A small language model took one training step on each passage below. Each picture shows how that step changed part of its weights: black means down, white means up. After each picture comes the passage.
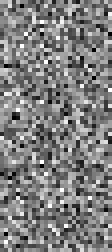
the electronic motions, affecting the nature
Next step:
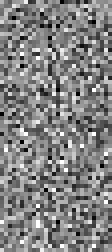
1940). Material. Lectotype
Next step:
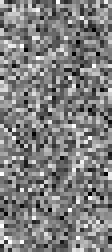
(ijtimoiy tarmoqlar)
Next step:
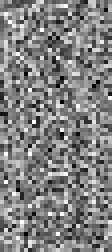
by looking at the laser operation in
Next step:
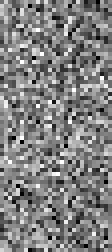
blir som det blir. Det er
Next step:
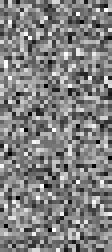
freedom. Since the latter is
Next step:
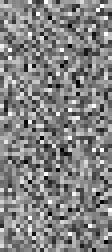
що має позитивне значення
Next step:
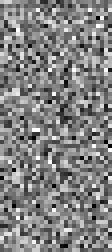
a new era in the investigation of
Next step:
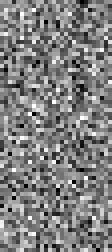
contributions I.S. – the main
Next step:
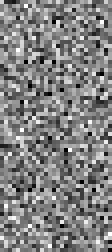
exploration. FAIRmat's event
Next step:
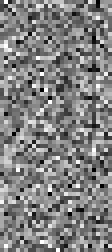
cross project collaboration on shared software.
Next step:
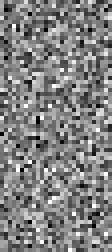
Woods-Saxon (WS)
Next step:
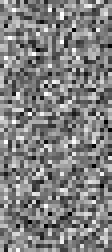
menționat lingviștii
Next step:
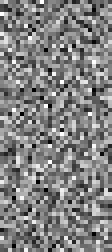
state constraint violations. Instead,
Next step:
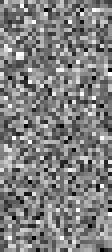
these matrix elements on the tunneling
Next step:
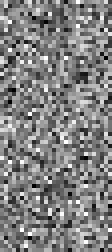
qiyinchiliklarda va
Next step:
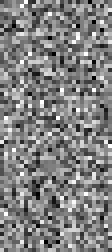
dosimetry or the measurement of the
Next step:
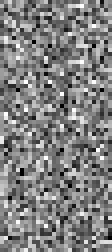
Neptune migrates outward,
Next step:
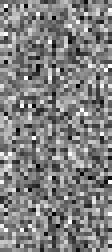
grafiklarini vizuallashtirish
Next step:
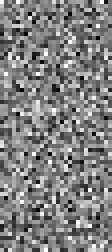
and consumption season according to the
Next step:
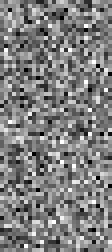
preciso para isso à elaboração de uma
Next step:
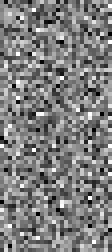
disagreement. In fact, this one is
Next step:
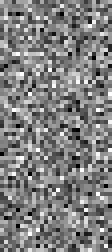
presente trabalho resulta de nossa
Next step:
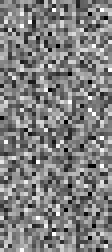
MU$, ((5b)) where U is
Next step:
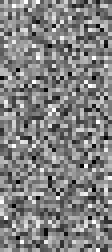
de Maricá e os animais que
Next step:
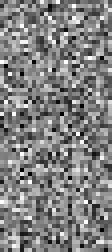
D'Antona G, Granger
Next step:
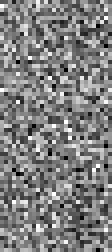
“Daechwita” possui
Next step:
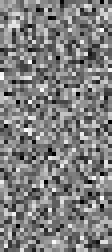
function (the Laplace transform of $
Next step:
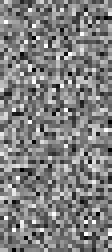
generates all possible template pairs
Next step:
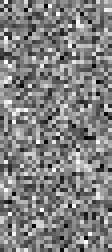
scaled to a central optical thickness of
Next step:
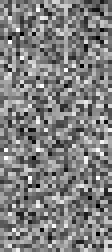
for scholars [115]. In
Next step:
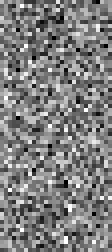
itself to be solely caused by
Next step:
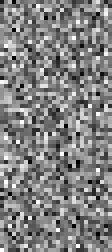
teaching and the teachers can find and show to
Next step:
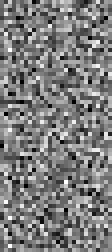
rate always decreases with increasing sample size,
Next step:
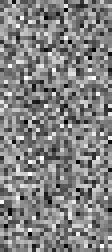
that the coefficients of the spherical
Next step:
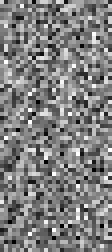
causal relationship within a theoretical framework.
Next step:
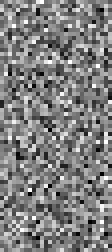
(2) describes the conventional contribution due
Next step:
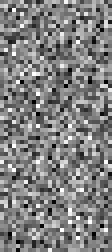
0,048** Statistiques
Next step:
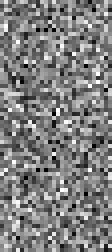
Extensive solvent extraction studies of
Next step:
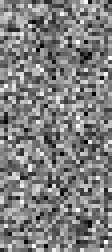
ayniqsa siyosiy
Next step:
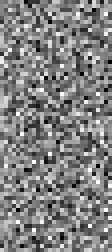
deyiladi. Ular vegetativ
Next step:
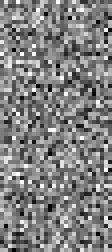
coupling $g_s$. The wavefunction of
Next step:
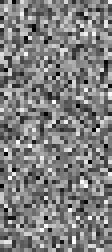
$, which corresponds to a gas pressure of 1
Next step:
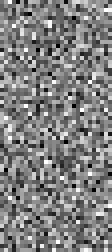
многое, что уже
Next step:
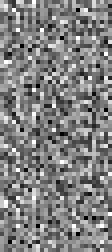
ва массасаларда,
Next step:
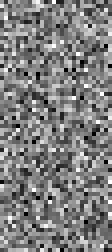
companies that develop semiconductor
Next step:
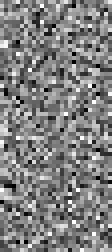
done for enabling online
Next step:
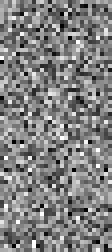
$\tau_{ng}$. Triangles: the
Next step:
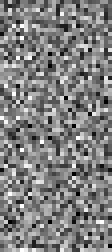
is aimed at developing a mathematical
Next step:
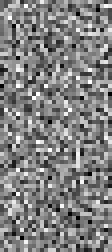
( $\sim$ number of modes in the normal
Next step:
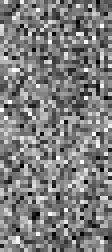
qo‘llash yo‘l harakati
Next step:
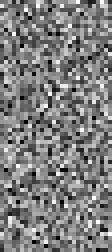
Normal University (Grant No.
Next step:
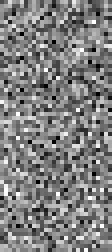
of the framing processes of Basque
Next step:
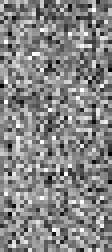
Robin (mixed) can be
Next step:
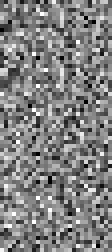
for the estimation of ziprasidone
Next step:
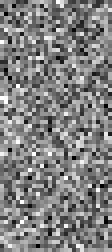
with the implementation of joint projects and
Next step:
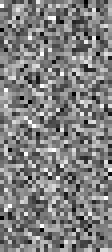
books into two categories: architecture
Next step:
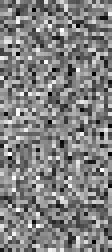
of plasma chemistry file
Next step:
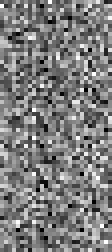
de traitement des données, les variables
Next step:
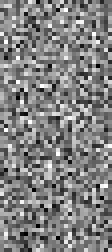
of time sufficient to remove the
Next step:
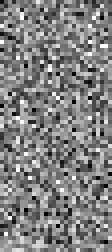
4(d), the minimum detectable field is
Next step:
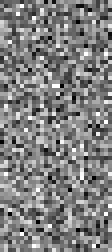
bundle, we keep track of the
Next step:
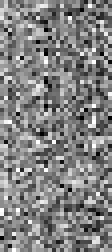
janusanshi shula. All
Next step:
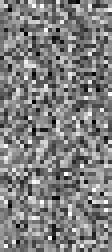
bir maromda bo‘lishiga yordam
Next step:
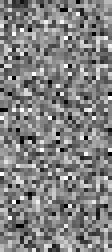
modulation into an $M$-resolved
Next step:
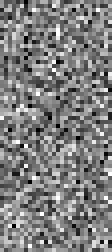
the socio-logical, from the
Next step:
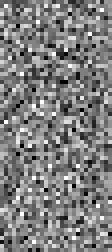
the Cartan subalgebra. Consider the
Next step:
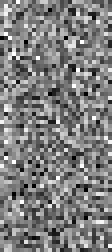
constants are computed from the phonon
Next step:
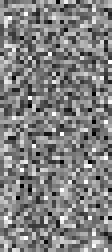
доцільність, часові
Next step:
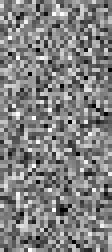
at 2 years of age, episodes
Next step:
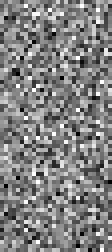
cornerstone of healthcare for
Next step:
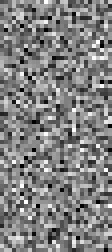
\author{ J. Ramanujam}
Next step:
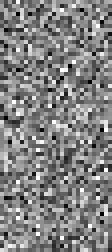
vías de desarrollo: El
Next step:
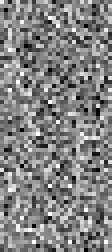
the laws of classical physics relating such parameters
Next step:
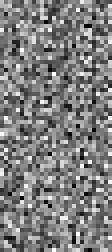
system size increases. \begin{figure}
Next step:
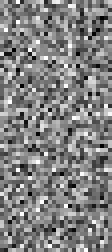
concentration of 8000 mg per Kg
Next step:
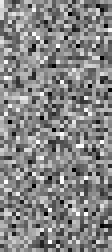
to'plamidir. Bunday
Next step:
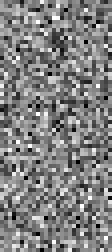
and a total mass of approximately 4 grams.
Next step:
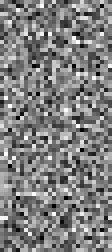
mapped with membership functions to cover
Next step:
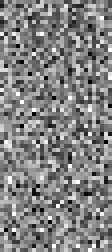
create a strong need for skilled
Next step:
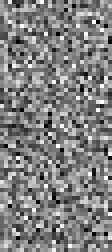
display advertising, search engine
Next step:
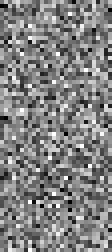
has space for improvements based on the findings
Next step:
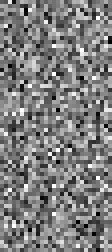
it has been shown that without adequate
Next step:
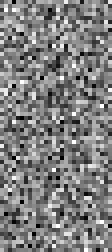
symmetry, the spectrum is presented as a set of
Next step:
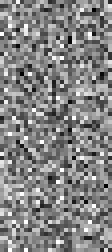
tune shift reduces by an order of
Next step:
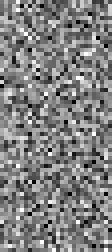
determination techniques, an error on the neutron
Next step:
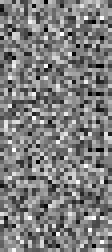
to a decade after the Convention was
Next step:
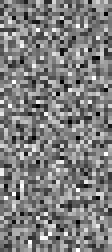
ratings. The grand mean scores of
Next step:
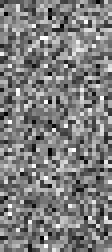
{{Campbell}}}, \bibinfo
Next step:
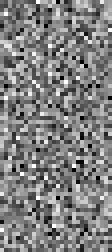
messages generated by the neighbouring
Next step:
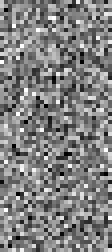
the following campaigns. All leaves
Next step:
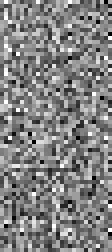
approximate block inverse of the SAP
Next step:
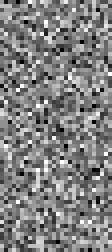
или 30 г/л. Выбор
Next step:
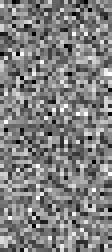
kHz, the thresholds in
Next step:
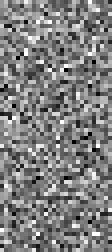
The approximate surrogate objective,
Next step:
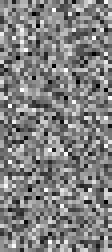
to 1:35 PM, offering information
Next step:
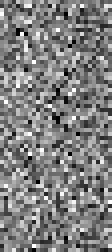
and opportunities for year-long
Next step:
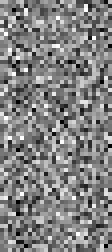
патологии сетчатки и
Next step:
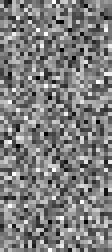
UTS value. The correspondence of the
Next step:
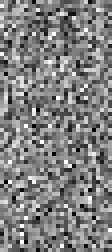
platforms, further improvements of the
